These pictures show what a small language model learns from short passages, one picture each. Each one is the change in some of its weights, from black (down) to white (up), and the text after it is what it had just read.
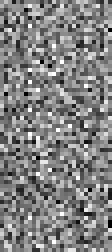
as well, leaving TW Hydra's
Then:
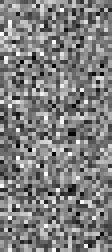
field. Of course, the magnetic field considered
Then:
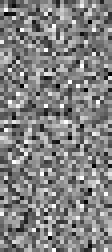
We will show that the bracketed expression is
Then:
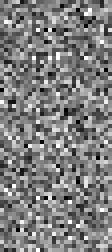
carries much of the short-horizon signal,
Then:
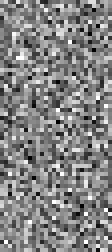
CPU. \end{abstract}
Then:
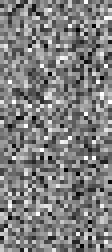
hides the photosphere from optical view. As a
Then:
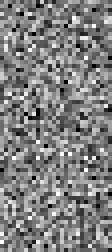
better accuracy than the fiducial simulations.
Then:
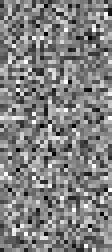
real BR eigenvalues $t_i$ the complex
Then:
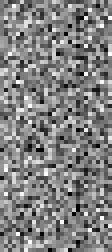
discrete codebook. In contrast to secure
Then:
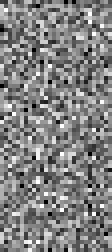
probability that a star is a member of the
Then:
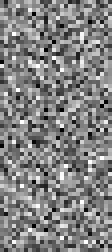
to be the ability of one of the two horizon
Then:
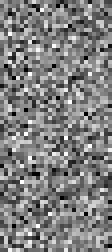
clear that $\hat X_2$ must vanish when
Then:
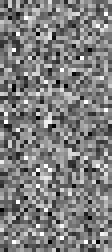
The derived amplitudes are shown in Figure 3 for the two
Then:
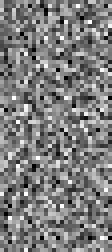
p19 \refer Wyse,
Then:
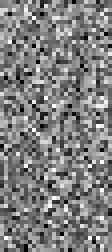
limited number of QE states are available for remote
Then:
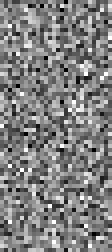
fluid case and in reasonable agreement ($\lesssim 10\%$
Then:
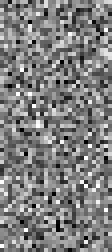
on the sCMOS camera sensor
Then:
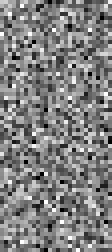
with an equal admixture of charged and
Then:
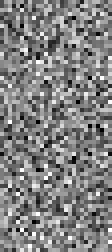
through the Bethe Ansatz equations, which
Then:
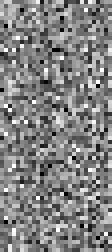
injected into the semiconductor. In
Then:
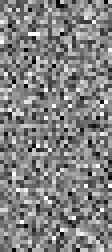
X-ray and mammogram image interpretation.
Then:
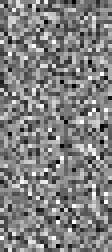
correction is performed with \begin{equation}
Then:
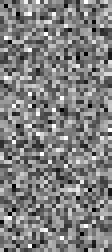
linear interpolation to calculate the efficiencies for the
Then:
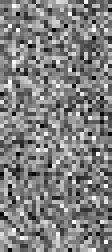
\uclid. The concurrent modeling is
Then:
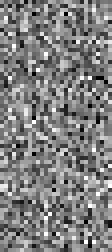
templates to edit their videos.
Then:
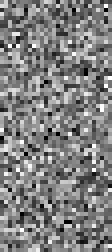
of users aimed at gaining
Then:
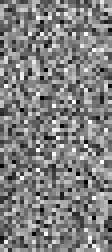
\caption{Phylogenetic tree of four
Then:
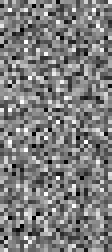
direct experimental identification of memory engrams remained
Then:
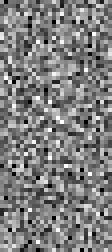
stronger at LHC (much smaller
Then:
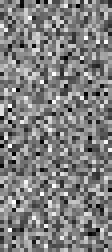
finite size analysis of a similar model confirms this point
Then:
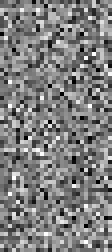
$A_s$ remain positive. The fractional width
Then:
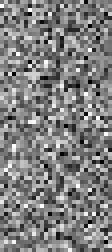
complex potentials. From the self-duality
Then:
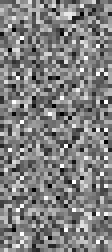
a rather large scatter caused by the relatively short integration time
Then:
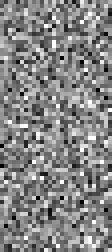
power spectra of the full nonlinear system, which remain
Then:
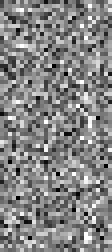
If $\underline\Gamma>-\infty$, then the
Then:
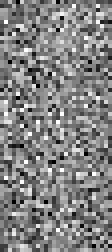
side. \item Once the input data is
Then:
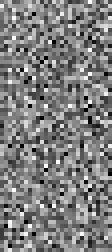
with the columns ordered corresponding to the increasing value of
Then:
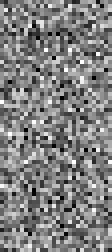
is decreased, so that the perturbation theory breaks down
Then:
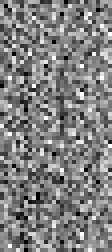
free energy is lower than that of liquid,
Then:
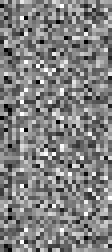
\\ \end{tabular} \end{table}
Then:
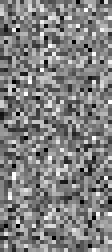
where $\mu$ is some mass scale.
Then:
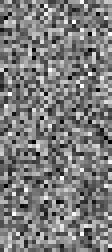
$g$ is still rather cumbersome and we
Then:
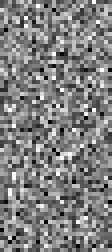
put a possible bias to zero. The
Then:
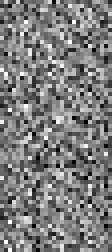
Y. Lee, K. Lee,
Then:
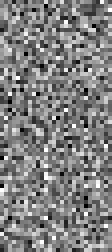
that governs how the correlation function of two atomic
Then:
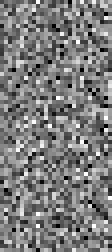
\begin{table*} \caption{Coronal magnetic
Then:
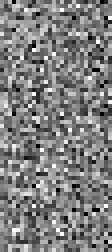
exploratory and unsure. If the user cannot
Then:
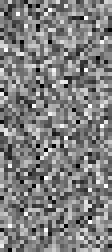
oscillations froze. This pattern of overdensities
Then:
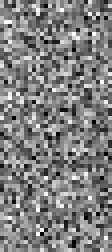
for supercritical Argon at 3 different densities
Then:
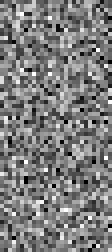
we have a rather crude analysis of the variable
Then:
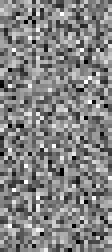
to gauge for user satisfaction} After field testing
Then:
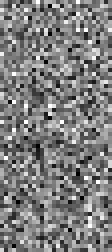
the number of bootstrap resamples
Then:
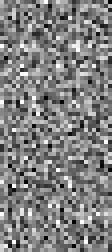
the dusty torus and/or narrow line region
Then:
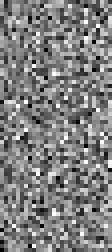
unconventional orientation of the chiral order parameter.
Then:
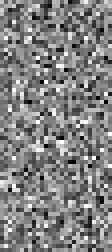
required to the flow of blood. In this
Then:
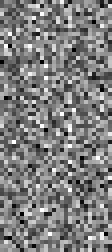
XRD and transport measurements) offers
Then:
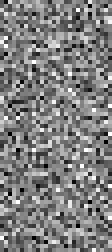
($n(t)$ and $\tau$ from equation
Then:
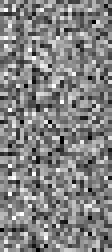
data. We have applied the theory to a low dimensional
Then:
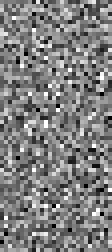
the fundamental multiplet, $L_{l}$.
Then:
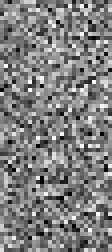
is highly desirable to get rid of
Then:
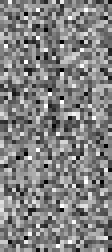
and Ryan Chute$^{1\star}$\\
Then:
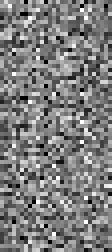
the ultraluminous X-ray source in galaxy
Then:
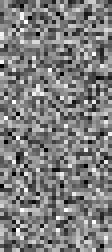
\cite{St2} the corresponding classes
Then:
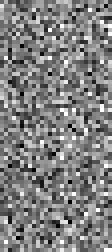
deteiled report on this discovery is reported
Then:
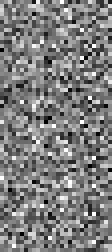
and the systemic velocity by minimising the differences between the
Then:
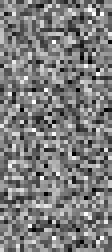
rules prediction. The dependence of form factors
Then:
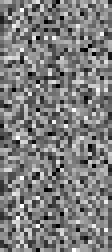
\left(\begin{array}{c} \alpha
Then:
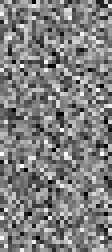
and machine learning communities have developed
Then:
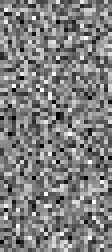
time scales at QCPs introduce non-trivial effects
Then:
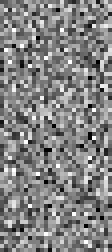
is possible to overcome this problem. The output is
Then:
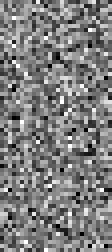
the defect by its position $z$, hence we
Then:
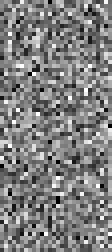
by vast flat regions interspersed with
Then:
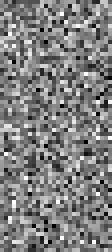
phase separation. Together these reinforce the
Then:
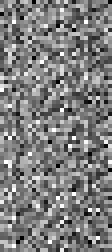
even upon tuning the inertial relaxation
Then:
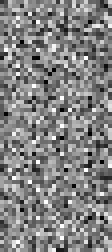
dominated by excitation to the second band
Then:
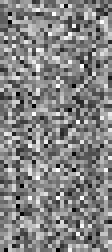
is entering more inside the helical structure of
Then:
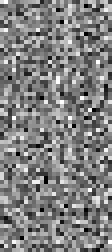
support the target answer. \end{itemize}
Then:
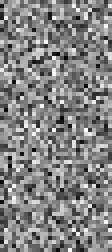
gap between the high throughput of generic GPU
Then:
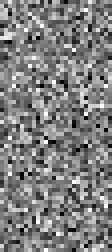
distance to this system of 3.2 kpc
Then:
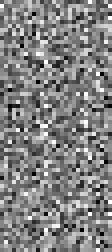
with which one can compute low-lying levels of molecules
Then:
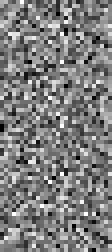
severity of disease more accurately than the
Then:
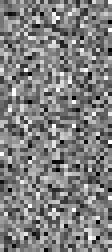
Dynkin diagram. Here we determine the spectrum of these
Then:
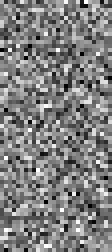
Zipf's distribution says the distribution of
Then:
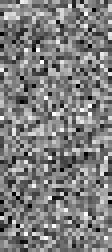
$\lambda \in \Lambda_0$ comply with
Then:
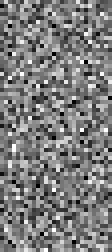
Grassmann manifolds. A Grassmann
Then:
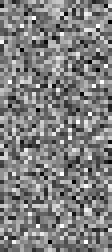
$\kappa=3.5$), with the value of
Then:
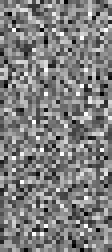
spectrum of the $\mathcal{N}=2$
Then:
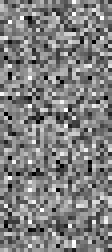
it is not reasonable to expect all students to
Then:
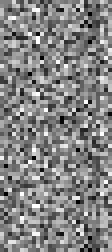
of Electrical Engineering,
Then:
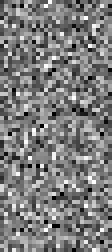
$X(4160)$ are predicted to be
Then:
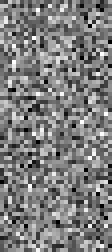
bonds. Because of these strong
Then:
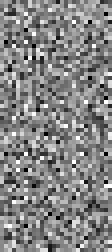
star where thermal equilibrium is maintained to a good approximation
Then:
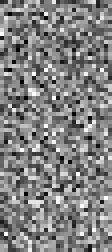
that one of the Majorana states is
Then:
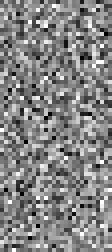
Lithography (EBL). For this
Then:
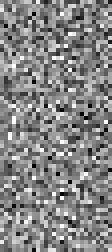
for the dynamics of the system. We choose to work
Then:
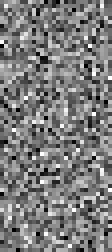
$g_{\alpha\beta}$ the geodesic equation
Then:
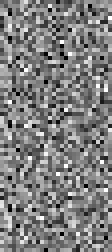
modified as, \begin{subequations}
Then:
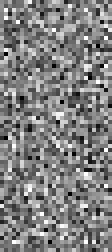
function over the course of training. The dark blue
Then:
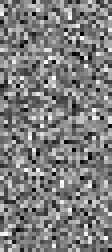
and $\alpha$ is larger for higher values of redshift.
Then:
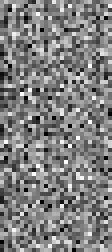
of large-field (left) and hybrid
